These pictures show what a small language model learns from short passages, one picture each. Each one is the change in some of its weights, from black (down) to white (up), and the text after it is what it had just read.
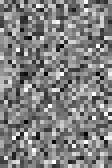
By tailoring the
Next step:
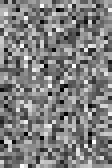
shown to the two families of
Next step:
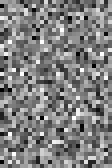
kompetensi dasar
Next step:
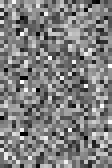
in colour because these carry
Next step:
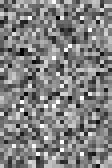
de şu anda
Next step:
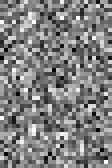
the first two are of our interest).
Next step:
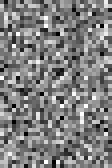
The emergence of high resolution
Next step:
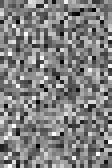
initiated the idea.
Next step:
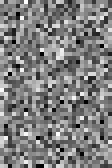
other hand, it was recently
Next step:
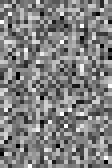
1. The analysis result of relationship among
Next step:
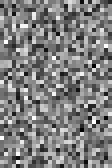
a decrease of 52 and
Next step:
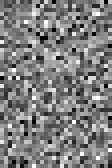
tests to determine the
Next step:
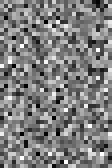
acompanhadas de um
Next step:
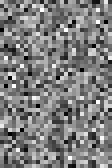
AI for Software
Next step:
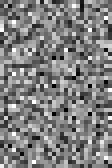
estimate of the distance scale that is
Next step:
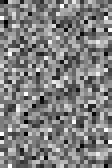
which after exploiting the
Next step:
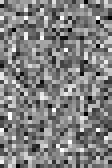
tema, abordando,
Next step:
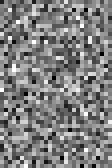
(figures 1 and 2).
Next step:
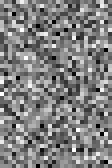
and satisfaction of students with online
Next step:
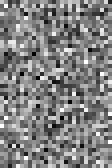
(red) predicted from wind
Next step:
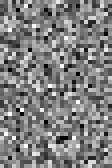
the mode amplitudes themselves
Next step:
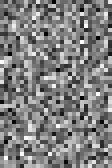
suggests that fresh produce
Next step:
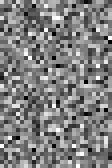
umumiy hajmining
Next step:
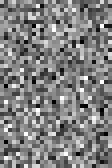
MBSD. Formal behavioral
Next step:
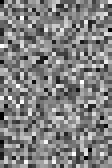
can be approximated as follows:
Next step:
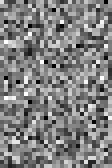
Harbuzyuk, V.
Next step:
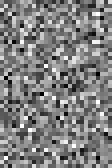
of truth and minimization of
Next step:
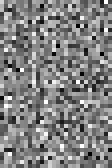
own idea? Please
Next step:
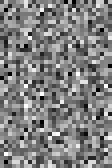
of the Bell inequality.
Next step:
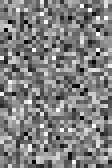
trata de espacios
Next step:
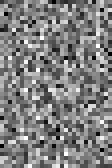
the universe we conclude that
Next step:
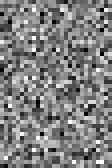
gap of pure Ge with
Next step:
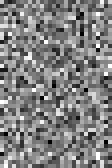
as trust and privacy,
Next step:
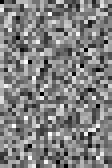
the data. We can also compute
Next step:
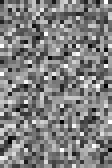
"Maxsus va
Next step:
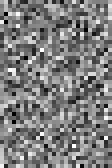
hypotension associated with
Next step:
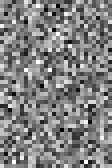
solution, and the process was conducted
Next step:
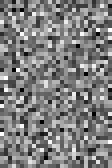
order to be identified over the
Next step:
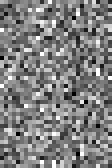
differently on multiple uses.
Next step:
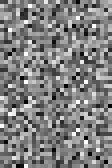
\rangle)^2 \rangle$ are
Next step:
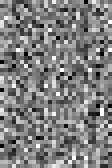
, variantlarni tartibi bilan
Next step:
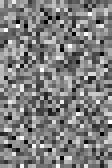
va yuritishdagi
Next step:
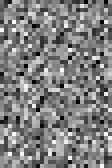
by the lack of credit
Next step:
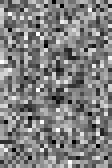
яким поки
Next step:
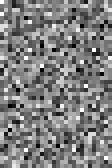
other during the genocide,
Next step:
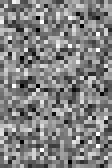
не повреждение
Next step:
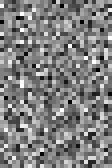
inference rules from a given data
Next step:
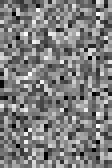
the neutron noise in the frequency
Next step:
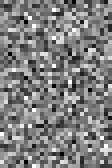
December 8 it exhibited
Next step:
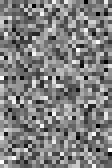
obodonlashtirish va
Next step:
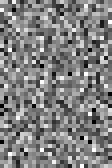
divination here. ↳
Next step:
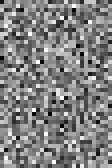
variable. The scalar wave equation in
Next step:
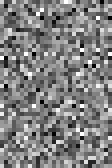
with 9 mm composite
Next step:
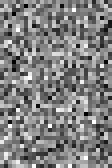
procedure. When a differential
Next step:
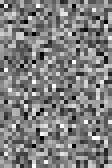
korxonalar soni
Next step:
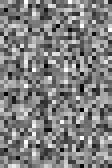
means that the lower the level of
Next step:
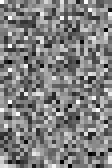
Duduqlanish —
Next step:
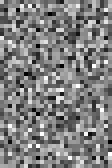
муҳим бурчи бу
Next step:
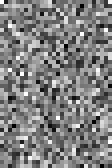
may only need glasses for
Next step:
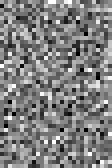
para as cânulas que
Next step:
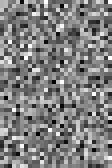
are completely consistent with one
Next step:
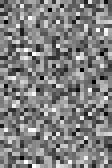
to $\nu S_\nu$ as
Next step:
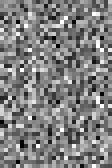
areas and volumes of various
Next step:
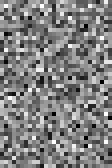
na Tabela V, de
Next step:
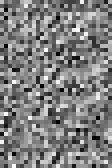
travel cost on the edge
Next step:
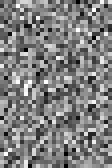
for the 2--point
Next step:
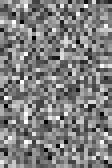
of the lowest ${\rm
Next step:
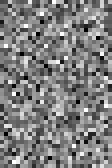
of the $s\bar s$
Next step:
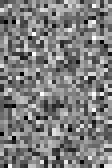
TO MAKE
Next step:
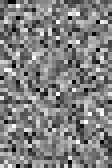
penetration tests [8].
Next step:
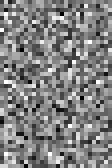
de aviație. Se
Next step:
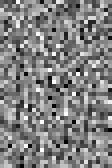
with a qualitative approach,
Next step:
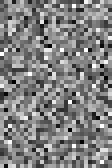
further increase the inner orbit's
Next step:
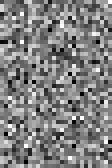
problems like high computational cost and
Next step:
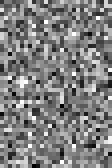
The proposed shape and symbols
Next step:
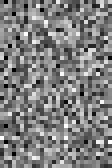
the general problem of finding models with
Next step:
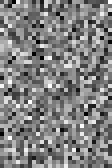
found in the Supplementary
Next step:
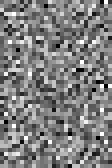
Health Perspect.*
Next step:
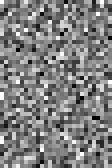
that the state of protection for the
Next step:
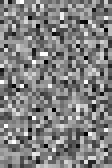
Nappi and M.
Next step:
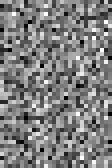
2-3 - Onitis
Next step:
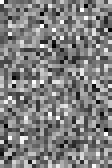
specific purposes of these services
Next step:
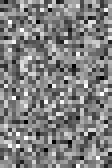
set i.e., three
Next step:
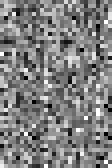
Reticulate, 1 series
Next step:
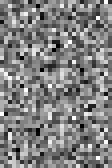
these lecture notes
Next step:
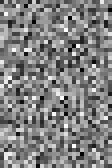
in 2022. The possibility of
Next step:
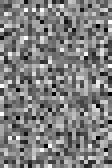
Y.B. Jun,
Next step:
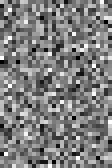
addition of 3 ml of 3,
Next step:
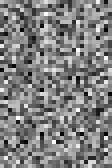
novum et singulare
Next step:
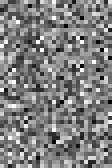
down designate ekmelic
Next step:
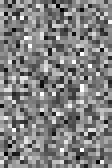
analysis, we use a reduction from
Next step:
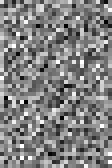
such as, (1) we are
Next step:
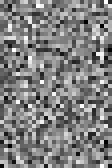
by S.~Bethke
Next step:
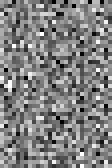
investigation, providing many
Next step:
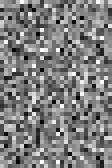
major phytochemicals
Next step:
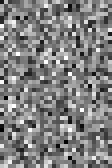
force mode. The motion
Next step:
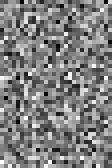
the nobility, the relationship between
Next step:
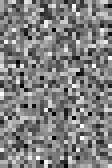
6 In the operation where I
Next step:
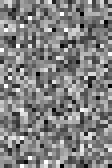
minimise any background due to the
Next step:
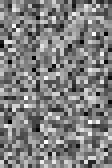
beyaz ırktan
